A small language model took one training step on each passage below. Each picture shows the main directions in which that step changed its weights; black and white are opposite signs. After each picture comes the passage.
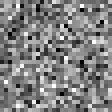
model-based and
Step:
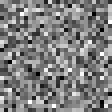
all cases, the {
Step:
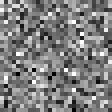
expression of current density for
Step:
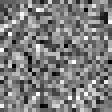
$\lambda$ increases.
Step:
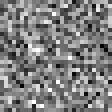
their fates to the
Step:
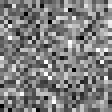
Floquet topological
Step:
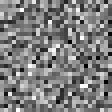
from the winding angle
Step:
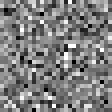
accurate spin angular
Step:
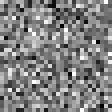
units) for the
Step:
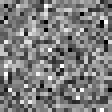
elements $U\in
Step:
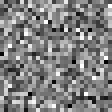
of rotation velocity}
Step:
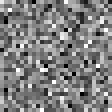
sharpness along
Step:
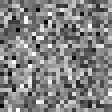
laser as well as for
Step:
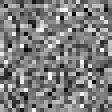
complicated PA
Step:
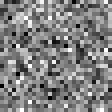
as a function of
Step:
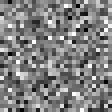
Initiates the
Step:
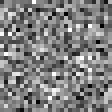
beginning of the
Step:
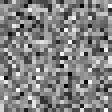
double-well potential
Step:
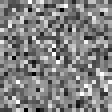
statistics at three values
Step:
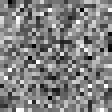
on the motions of
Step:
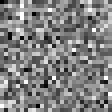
enter in the boundary
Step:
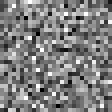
pump a conventional
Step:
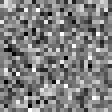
right wall, and
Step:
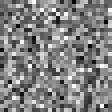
but a simple linear
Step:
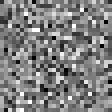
reported observations, but the
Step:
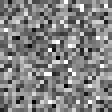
regime. Featured
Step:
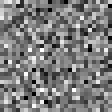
with different CE
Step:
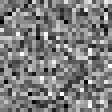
analyse low temperature
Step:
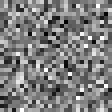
parameters of the model are
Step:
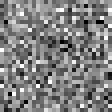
(from bottom to
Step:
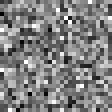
is a concrete
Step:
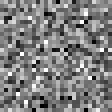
number of CPU
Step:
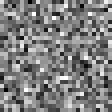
the 32 K experimental
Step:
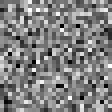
a check, we note
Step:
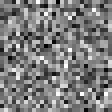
reversion strategy.
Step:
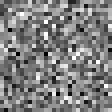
to avoid heating
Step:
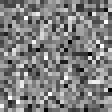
photon absorption, the photon
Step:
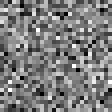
accesses to the
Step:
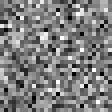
continuation token
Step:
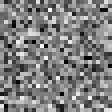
Design A,
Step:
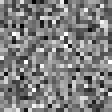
\bibinfo {author}
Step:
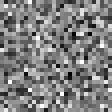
bias voltages
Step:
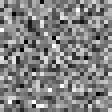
uncertainties faced in
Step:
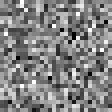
responsible for star formation
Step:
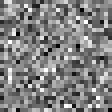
path integral does not require
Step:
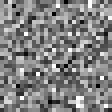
utilize historical
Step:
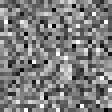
expected to onset
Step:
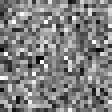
to their weight and
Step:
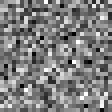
the next section our
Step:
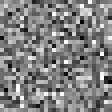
been studied intensively
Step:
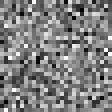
convenient to write the
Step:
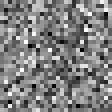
coupling between the pointer
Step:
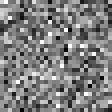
induced nuclear spin
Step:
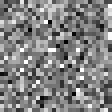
of a stationary
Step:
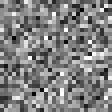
labeled by
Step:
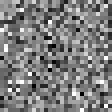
from the direction of
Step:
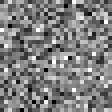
volume is small.
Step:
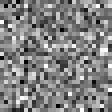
\ee From
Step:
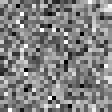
loop induced decays
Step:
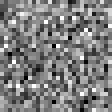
to the modified growth
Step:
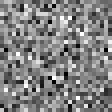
ten spectra were
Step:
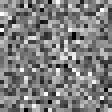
are simultaneously
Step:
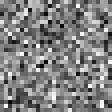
components $\alpha$ of
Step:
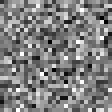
state of a particle with
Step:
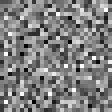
diagonal. Therefore the
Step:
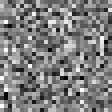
S2 displayed
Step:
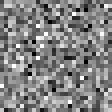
National Science Foundation
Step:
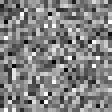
interface, signaling
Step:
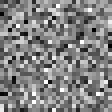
attempts at
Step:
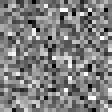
Alice will
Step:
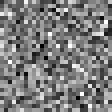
because the torus
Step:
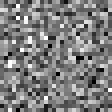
potentially a higher
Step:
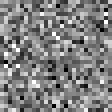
flux variations for
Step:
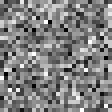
of the pulse
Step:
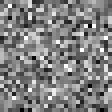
notation of Section
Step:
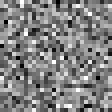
may be proven that
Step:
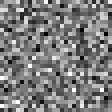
the radiative decay rate
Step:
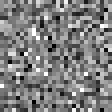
ALMA data,
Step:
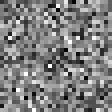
behaviour for two
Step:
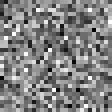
at each prosumer
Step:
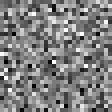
On the opposite
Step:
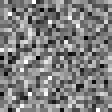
sampled item is a
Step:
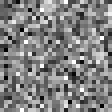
and of the spin current
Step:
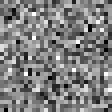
distribution has finite mean and
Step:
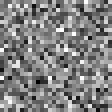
curves we see that upper
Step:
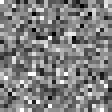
The depression of
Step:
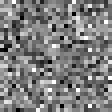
process safety
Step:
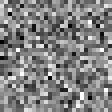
in cartesian coordinates
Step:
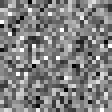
yields the diffusion
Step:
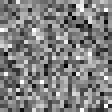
transformation in the time
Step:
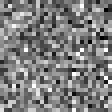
precondition to
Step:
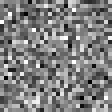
distinguished by
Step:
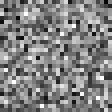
the high (low)
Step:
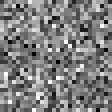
data for stars in the
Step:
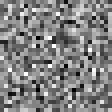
this case it is found
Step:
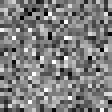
applying the threshold).
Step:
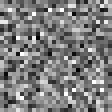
In this study, our
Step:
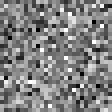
Astronomy and Space
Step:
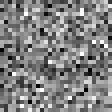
two nonzero coefficients and
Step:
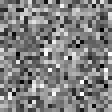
the shape of the
